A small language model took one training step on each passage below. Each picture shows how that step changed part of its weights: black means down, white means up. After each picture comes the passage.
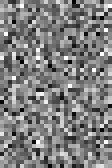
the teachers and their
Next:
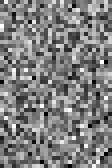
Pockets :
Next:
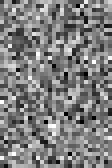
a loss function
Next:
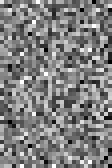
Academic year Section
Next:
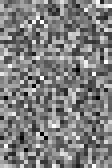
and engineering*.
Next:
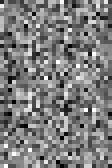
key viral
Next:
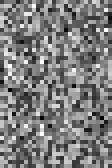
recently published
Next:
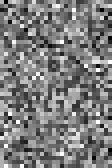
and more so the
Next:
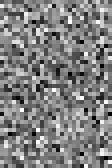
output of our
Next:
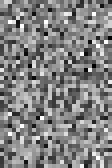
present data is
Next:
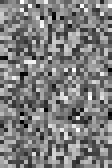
that will be
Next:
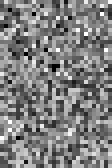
receptive field
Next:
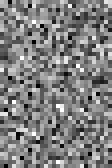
similar evaluation frameworks
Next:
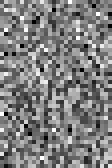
of translation technologies
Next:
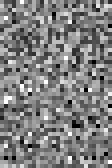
against other established methods
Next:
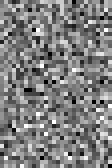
the quality of medical
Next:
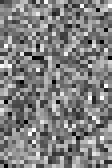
which are extensive
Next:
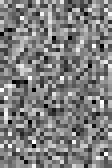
In the west
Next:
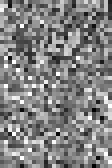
popular machining
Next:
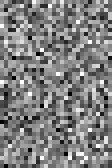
M : Methodology
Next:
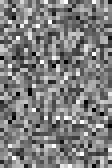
painting on the
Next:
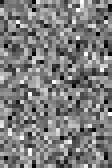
deflection of
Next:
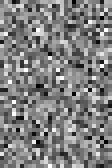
the global issue
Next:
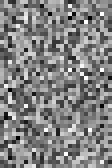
respondents' answers
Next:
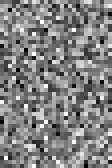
approach to measurement.
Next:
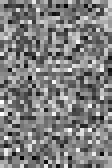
employers may consider
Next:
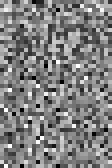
are stable for
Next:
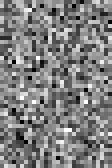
9]. There is
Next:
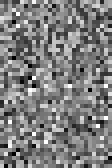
to broaden the
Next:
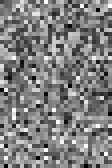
which has proved
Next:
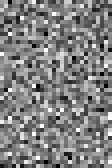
the fiber and
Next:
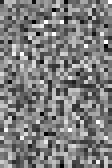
reached a point
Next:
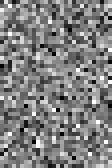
the above, as
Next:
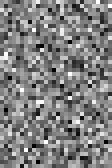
and ACTB
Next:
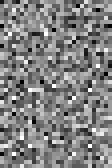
a particular object or
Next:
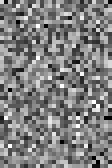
radius and
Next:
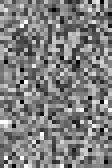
administration. The
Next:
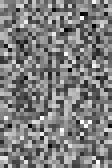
age. It is
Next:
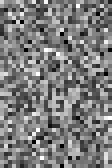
for higher education and
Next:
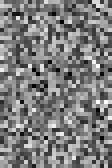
collection of the
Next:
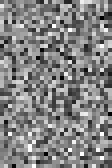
teachers in English language
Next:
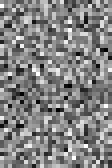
type of the
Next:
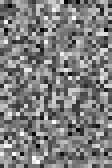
left, holding
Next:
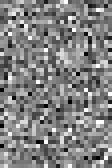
favor of
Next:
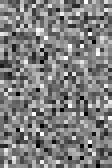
total run time of
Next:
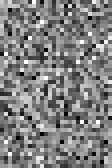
study confirmed that
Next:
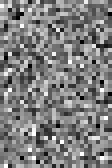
increase in impact energy
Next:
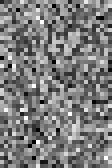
with learning material
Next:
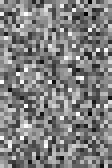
therefore, a small
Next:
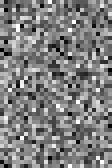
generics marketed
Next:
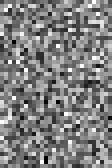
year period, from
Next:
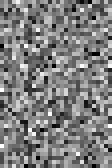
months 6 months 12
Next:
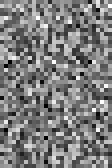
of the scale
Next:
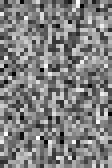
ease and prevent
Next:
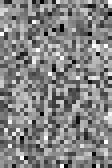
Jaccard coefficient
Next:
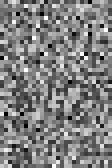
it to be expected
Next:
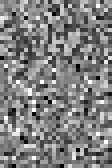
in capturing the
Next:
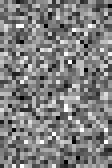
em seus
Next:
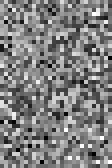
regions for nearly
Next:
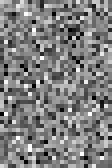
reported in our study
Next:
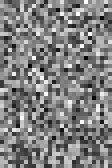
total number of
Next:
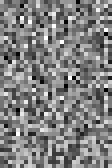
explain why these
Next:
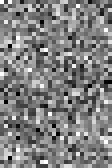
deal with these
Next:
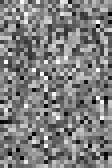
while walking
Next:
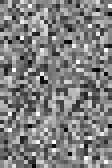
or scenario. This
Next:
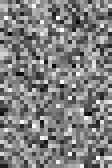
modeling of complex
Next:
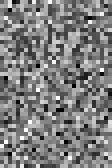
refers to the
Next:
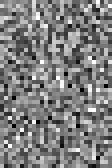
of PZD
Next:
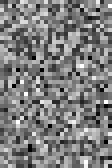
or statistical to test
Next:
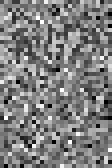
through collective and
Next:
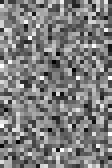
key features, research
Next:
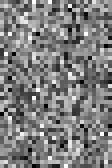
dental service use
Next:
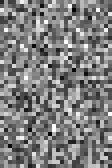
behavior ceases
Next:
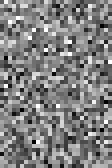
the angels
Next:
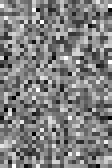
benefits and main challenges
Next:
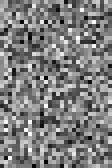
websites from
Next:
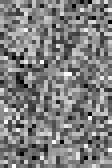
6]. Figure
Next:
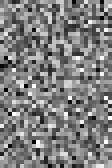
the following groups.
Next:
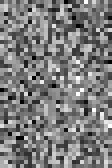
operational challenges and
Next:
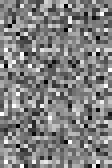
not tested, R
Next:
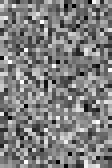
focusing on
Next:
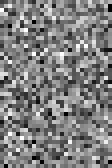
more informative than
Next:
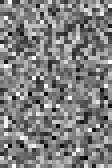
is a positive and
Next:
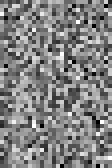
A random survey of
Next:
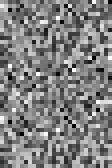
survey research method for
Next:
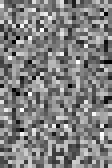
EU and national level
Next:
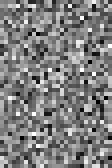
group present in the
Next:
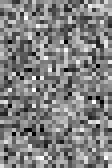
width vs
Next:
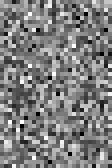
evaluated the dose
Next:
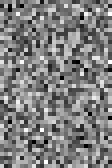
assumption and
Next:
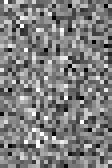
Various methods
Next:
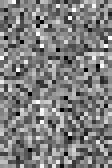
an interneer
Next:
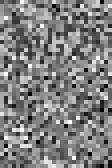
by the number of
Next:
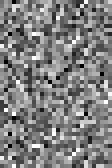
a quantification
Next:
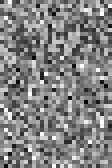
is required to avoid
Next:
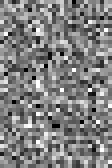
the internal cost based
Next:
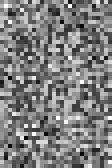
analysis indicates a one
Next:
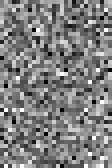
the trim
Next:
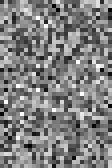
from being an
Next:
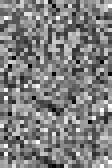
between the conventional
